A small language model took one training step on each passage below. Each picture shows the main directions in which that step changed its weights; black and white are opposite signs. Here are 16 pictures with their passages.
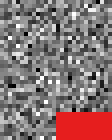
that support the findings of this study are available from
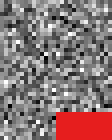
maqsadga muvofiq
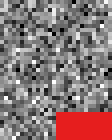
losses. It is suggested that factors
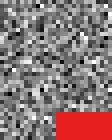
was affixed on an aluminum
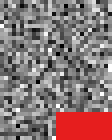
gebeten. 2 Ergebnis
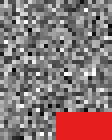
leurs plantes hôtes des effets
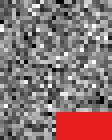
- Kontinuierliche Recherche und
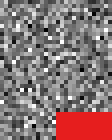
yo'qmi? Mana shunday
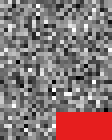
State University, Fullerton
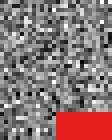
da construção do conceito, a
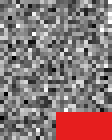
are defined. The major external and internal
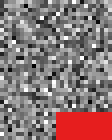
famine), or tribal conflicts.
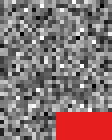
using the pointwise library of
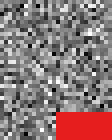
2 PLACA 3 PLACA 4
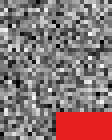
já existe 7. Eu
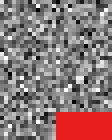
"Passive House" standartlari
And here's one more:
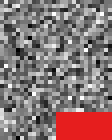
of organic residues similar in composition with
